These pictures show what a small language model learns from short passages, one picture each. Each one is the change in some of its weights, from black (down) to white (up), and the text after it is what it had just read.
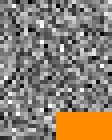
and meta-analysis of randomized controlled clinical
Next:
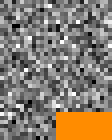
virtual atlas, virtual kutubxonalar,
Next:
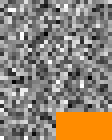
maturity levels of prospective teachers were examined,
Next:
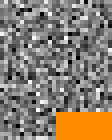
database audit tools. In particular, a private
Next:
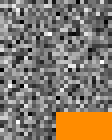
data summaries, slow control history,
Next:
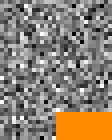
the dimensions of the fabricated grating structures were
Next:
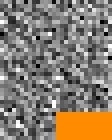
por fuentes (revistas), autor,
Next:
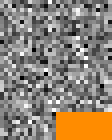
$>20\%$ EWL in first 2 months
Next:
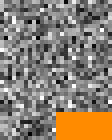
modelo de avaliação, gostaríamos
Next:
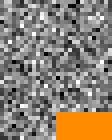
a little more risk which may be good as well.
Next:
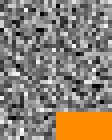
acompanhadas por sonolência
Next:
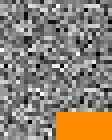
youngsters and young adults from
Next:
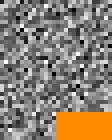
CAC as an instructional strategy in learning Geography
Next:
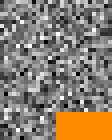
displaces a substantial share of wind and solar but
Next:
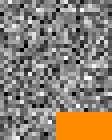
forecasting models regarding accuracy and reliability. Integrating random
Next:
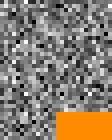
through a large angle. The x-component
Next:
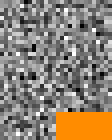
Xulosa qilib aytganda har
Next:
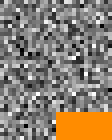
= Daily market return - Calculating
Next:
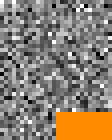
em Anápolis ARRUDA, Esther
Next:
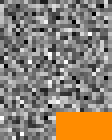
when present at $\geq 0.1\%$ and
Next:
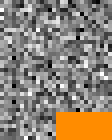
gray zones in OCC: creating fake
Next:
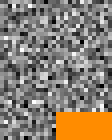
limit is 6 for the PR EOS with $Tr
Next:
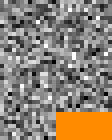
production, providing peak hour load, thereby reducing the
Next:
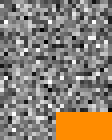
(RSUs) [1] to provide
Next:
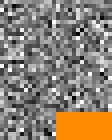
respecto, lo más relevante del tema es
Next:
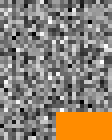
Respublikasi Qo'ng'iro't
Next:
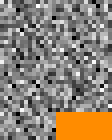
з експертної практики.
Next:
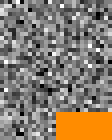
processing operations. We first consider on-resonance
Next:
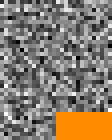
a mitigating factor. In its verdict, the
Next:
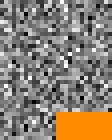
AI tools, but still there are some students who face challenges
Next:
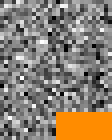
blob's electrostatic potential as seen from
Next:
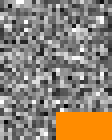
The NLV at is defined as follows:
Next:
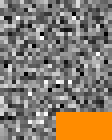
berilishi, millat o'tmishiga
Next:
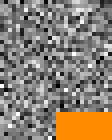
HEFT algorithm. When the number of jobs is
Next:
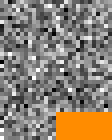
this fact, several search mechanisms for the retrieval of information
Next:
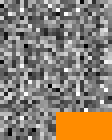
untuk bisa berbicara atau
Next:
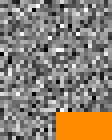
biznes va huquq 3.
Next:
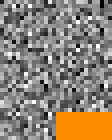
follows: the first EBV obtained with the first
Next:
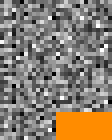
in the coming months. Sub-task
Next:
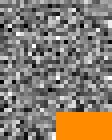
Sensomotor rivojlanish va nutq
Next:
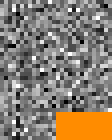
with the propagation distance, thus reflecting the presence of
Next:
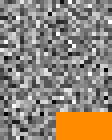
странах, где разработаны
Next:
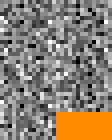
of cinnamon extract nanoencapsulation pH
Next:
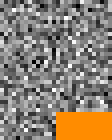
as an x500 V2 quadrotor (Figure
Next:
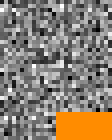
mainly relies on attention mechanism and disregards the
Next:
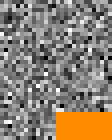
has the same form as the $H-T$ scaling
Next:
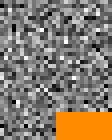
-50 °S) gacha bo'lgan
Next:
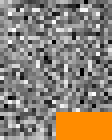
works adopt evaluation metrics such as failure rate or
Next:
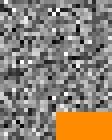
parameters: T_{comp-i} – the interval between
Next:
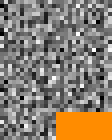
из важных функций является
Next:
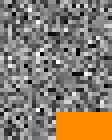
the workflow to LAMMPS and
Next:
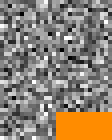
Akademi Basım Yayım
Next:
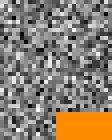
sequence in both families, or if there are more than
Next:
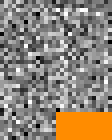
hallita ja käyttää
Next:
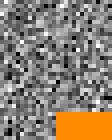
the long-term dynamics of the market, estimate how often
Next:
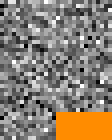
It has a rhombohedral structure, where
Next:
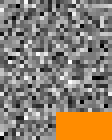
angle $\theta$, for high (a), intermediate
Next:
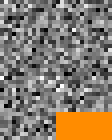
in the future, or the execution can be left on
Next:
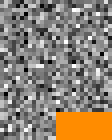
not assess the efficacy of patient family support. It
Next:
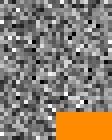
Jojo and his mother, Rosie,
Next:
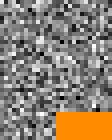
Bio4HUMAN website The
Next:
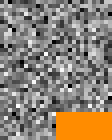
\delta_{ab}\left(\delta_{ij} -
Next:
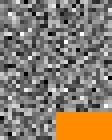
the Hispanic population in the US
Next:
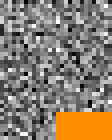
subsidiyalar, sovg'alar,
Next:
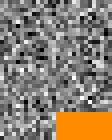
lub nawet bycia tolerowaną
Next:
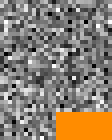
speedups, and an important contributing factor to this
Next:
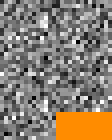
first instance, we hear that the pursuit of
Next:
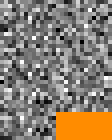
between learners and AI. Its ability to capture and
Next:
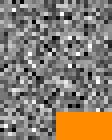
high-reflectivity band. We assign these
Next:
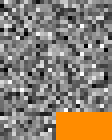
Scaling:\protect\\ Inner Peak }
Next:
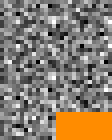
berkelanjutan berpengaruh
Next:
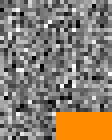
Формирование конкурентных
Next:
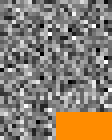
Bacteriology) Director, Lab &
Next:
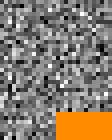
profissional vai muito além de simplesmente
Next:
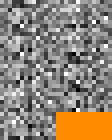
OID EKVIVALENT
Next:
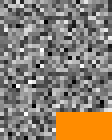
and Nordtvedt mentioned in Ref.
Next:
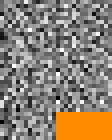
*Int J Mol Sci*. 5.
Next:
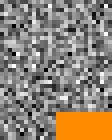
items, was used to assess their usage patterns. The
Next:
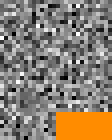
In this case, both the electric and magnetic gluon
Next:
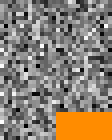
is unavailable to experimental observation due to the
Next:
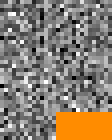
of fibril-forming collagen and the
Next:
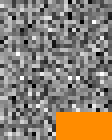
basic aspects and had to apply them in several projects.
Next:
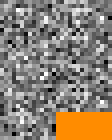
that the government is taking care of my safety concerns -
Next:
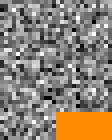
Гальскова для закрепления
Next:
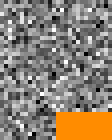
carbon sequestration across Europe from country-specific
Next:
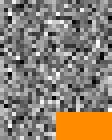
first conveyor. Different sensors
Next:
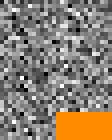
simple treatment in the following aspects: 1) Much labor
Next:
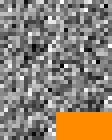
shu o'rinda o'zbek
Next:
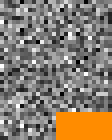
step-like feature instead of a smooth Drude peak.
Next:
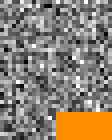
Originally introduced in the NLP community,
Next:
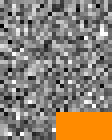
бундай фаолиятни
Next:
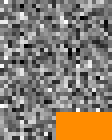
el del mundo histórico, social y político,
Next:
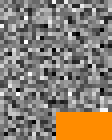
set of input variables $[x_1$
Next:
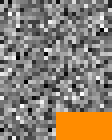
show that the Dirac bracket can be written
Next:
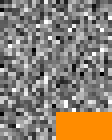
sobre a “valoração da diversidade como estratégia
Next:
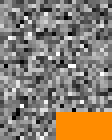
normal, every three or four days instead of 28 days,
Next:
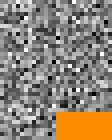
is being compared is not the performance of the two technologies in
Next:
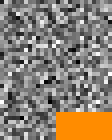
garantir a abrangência e a especificidade da
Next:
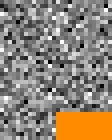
sobre indicadores e assistência de saúde do Brasil
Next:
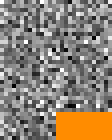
osuschestvleniya v protsesse
